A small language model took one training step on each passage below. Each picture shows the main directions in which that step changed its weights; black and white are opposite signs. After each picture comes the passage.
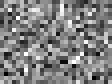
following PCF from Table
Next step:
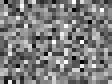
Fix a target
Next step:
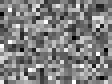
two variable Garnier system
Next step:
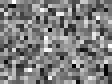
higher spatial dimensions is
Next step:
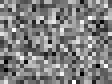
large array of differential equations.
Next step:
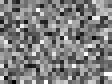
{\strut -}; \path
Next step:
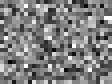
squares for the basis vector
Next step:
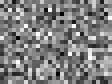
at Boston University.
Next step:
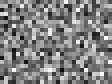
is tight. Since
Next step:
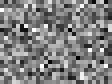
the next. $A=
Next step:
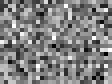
iteration contains an s-MR iteration
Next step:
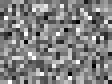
three variables, one of which is
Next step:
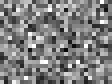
``$C$ " will denote
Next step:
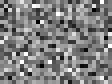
density $p(x)\in
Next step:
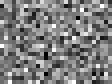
by formula \cite{1}:
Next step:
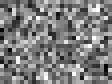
problems) or tetrahedral
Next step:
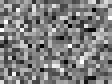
length. Otherwise, the
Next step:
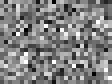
be mapped. We now
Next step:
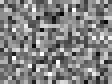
were the focus of their
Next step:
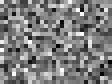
particular, we have the natural
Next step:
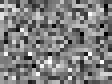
that under these constraints, for each
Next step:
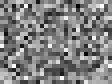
one core is used in the
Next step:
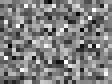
separated and of finite type
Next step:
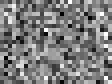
it can be shown that equation
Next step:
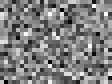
following oracle inequalities
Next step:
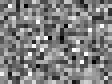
an exterior domain, we
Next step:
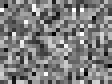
basic relations with multipliers
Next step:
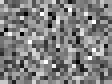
originally discovered by
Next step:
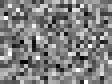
but the equation below seems
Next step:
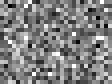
the tangent sheaf of an
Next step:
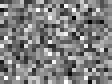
The conclusion of the theorem will
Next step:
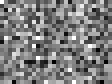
torus in $X$ and
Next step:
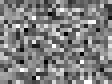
Does there exist infinitely
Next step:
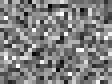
to finish the proof.\qed
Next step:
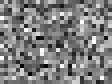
(outwards) of a
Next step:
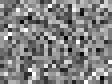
satisfies the condition: For every
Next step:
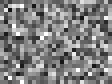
products. Time is given
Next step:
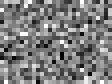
On the converse, the existence
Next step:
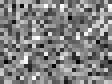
one does have uniqueness of normal
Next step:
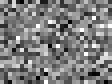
\mathbb{Q}$, we may
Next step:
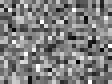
dense in $\overline{M}$.
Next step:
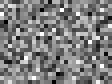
strong since we do not show
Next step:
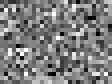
first version of this work.
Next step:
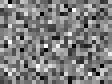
= \underset{i =
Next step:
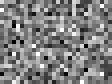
single spine. We now
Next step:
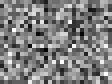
Poisson center of the sheaf
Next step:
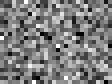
Then we prove (b) by
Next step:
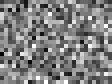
symmetries. The method of
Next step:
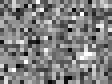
$x$. In contrary,
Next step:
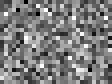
x\theta f(y,
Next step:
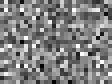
result. \begin{theorem}
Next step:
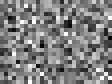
there is no significant difference in
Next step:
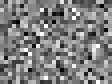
prove the ``if'' part and
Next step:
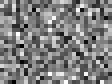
are positive integers. A classical result
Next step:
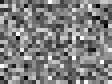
which cannot be created by
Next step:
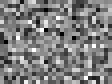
counts the number of such
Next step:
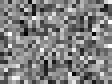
to the operator ideal $\Pi
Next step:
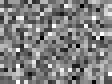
the following lemma. \vskip
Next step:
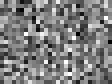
equilibrium in the
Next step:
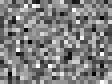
$\lambda_i \geq
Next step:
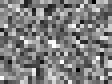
the lower handlebody
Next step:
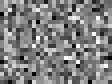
solutions of "Differential
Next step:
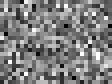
enough projective objects. A category with
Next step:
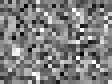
and $\ell$. Any
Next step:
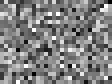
algorithms to be a better choice
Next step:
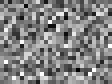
\end{theorem} Theorem
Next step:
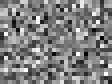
characterize dynamical systems in the
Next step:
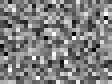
is able to reproduce
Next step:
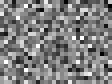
$S_t$ either has
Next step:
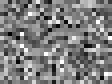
\PP L$ such that
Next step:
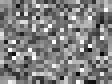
notions of vector calculus on
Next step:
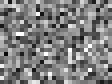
\otimes v_2 \rangle
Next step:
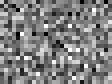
a game. We also
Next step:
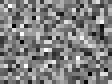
a chaotic dynamical system
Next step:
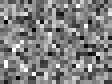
Throughout this note, we
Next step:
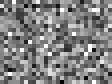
in $X$, there exists
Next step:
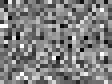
, \infty ]$ be a
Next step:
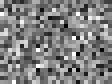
same asymptotic estimate as well.
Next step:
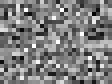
characteristics of $Q$,
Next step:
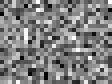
$M$ be a manifold
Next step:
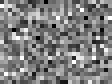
that $M=\lg
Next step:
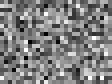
when $A_Ng$
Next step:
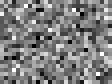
$f$ is normalized.
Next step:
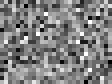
and according to the previous discussion,
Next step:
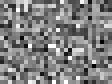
nonconstant eigenvectors of
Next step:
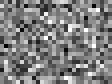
for all $x\in
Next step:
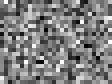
w_j$ are suitable
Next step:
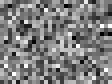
the following identity: \be
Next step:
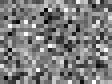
combining this with (3)
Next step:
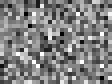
Quantization, Markov
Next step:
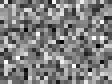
general approach is to consider all the
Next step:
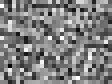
of irreducible representations of ${\rm
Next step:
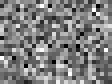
\ref{3} and Lemma
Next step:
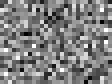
not come from the model
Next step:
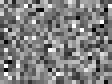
$N\geq6$ and
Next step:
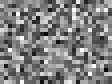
triplets of distinct elements
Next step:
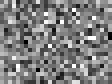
we have a jump in
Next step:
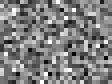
map here is different from that in
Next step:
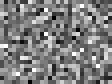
U\rangle $ since in this
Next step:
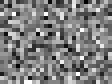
w'$. \end{proof}
